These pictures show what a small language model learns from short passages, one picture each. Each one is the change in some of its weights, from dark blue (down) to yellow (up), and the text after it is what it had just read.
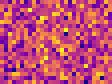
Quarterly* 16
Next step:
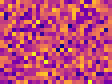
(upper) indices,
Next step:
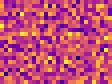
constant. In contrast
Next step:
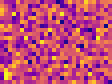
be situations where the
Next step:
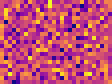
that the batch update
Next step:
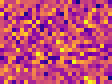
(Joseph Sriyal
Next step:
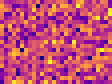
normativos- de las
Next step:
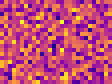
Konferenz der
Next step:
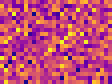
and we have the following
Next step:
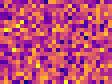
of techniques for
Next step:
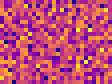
the z-disk is
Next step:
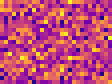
во времени
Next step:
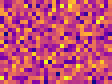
the coupling constant is small
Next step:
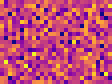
$Nu$ is generally
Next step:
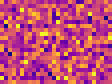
teknologi, manusia
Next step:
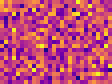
на то, что у
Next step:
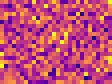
incident on an optically
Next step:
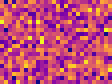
de longitud desde
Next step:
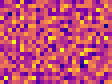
The solid circles show
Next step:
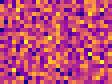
istilah terorisme,
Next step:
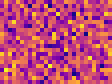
messages. While we
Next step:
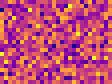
determine the normalized
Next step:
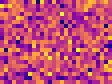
Fruitful discussions with
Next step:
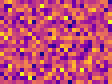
Disease: Updates
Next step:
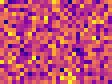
that offers multiple
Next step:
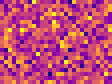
by the focusing
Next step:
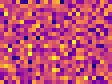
regimes (but is
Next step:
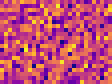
sexual nas escolas
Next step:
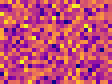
diffuse neutrinos
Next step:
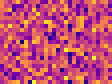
iqtisodiyot bilan
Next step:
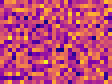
Aug. 18; and also
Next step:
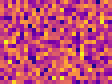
¹ Zilola
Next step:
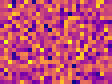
Kartu BPJS,
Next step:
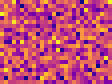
fluctuations at small
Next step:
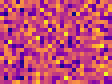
perspective, the existence
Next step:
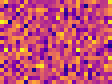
Um estudo detalhado
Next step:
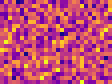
the photons are really
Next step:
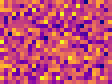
верхівками і
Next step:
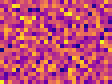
interface roughness during
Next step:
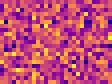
turbulent bores.
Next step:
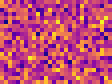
nano kukunlarini
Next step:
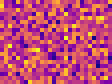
has already been performed
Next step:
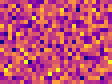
of the leaders in the use
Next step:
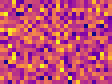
que el epíteto de
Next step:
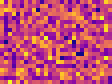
Содда сўз
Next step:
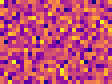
about 46% of the
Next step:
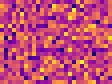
venuta in luce
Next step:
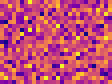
el planteamiento del estudio
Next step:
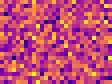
qualificada é crucial
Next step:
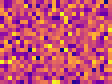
the theoretical $f_{\rm
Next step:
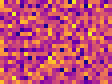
then initialized using a
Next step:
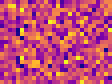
respect to the free
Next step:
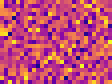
represents $4\sigma$
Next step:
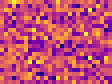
с крейсера,
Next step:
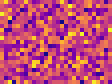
close enough to the
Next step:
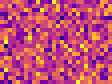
contexto, demonstrando como
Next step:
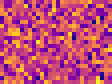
the coherent-state
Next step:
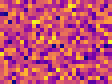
a dip in $\langle
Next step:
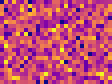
on the same mode at different
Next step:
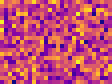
generen espacios de
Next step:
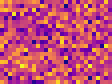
до порушення
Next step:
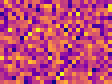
velocity range shown.
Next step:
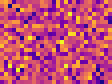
This is exactly the way
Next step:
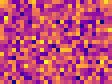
accreting at a constant
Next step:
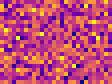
debido cuidado.
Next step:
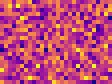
aniq bir shakl
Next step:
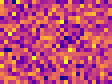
using quantum interference on a
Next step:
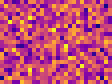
1.5 times the
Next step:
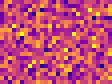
cosmographic parameters by
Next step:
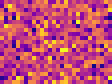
Lorentz group, a
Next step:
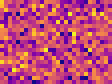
що погляди
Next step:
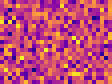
packaged as a conda
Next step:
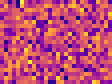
of $\R$ with respect to
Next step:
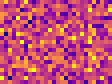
más caro que la
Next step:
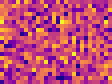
\quad x,y = on,
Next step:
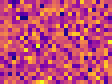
4$) allows for
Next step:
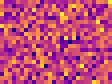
or the $E_u$
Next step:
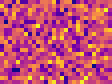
the routing decision for
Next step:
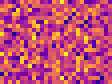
bij goederen en
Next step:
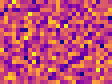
ratifica-se a
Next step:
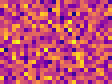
transition dipole moment
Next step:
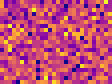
to describe the dominant
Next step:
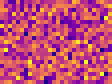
as suas *belas
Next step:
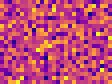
mechanical system, and to
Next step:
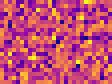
talablariga mos
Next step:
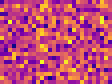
and Kogure, K.:
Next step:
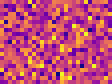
find% \begin{equation}
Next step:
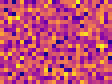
rédigé par
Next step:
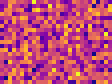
mustahkamlik va
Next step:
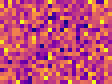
National Natural Science
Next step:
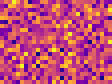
dumating ang mga
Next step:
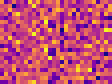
criterios de inclusión y
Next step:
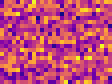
la arbitrariedad de
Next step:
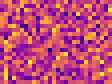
left, F to the cell
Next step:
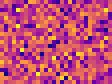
Se entiende por
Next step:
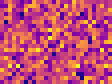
(2) Localization
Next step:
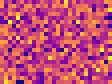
Local Bubble is an
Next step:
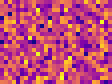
\end{align} where $\bm
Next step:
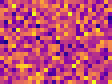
K., & Liang,
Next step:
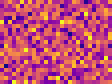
bateau a été
